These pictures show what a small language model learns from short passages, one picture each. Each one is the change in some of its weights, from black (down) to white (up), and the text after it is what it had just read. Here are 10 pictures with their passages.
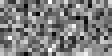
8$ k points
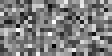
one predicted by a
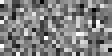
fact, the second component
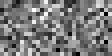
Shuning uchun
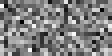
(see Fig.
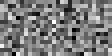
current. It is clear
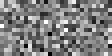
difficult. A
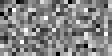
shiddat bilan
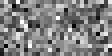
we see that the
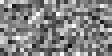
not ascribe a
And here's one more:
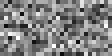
is shown in Table
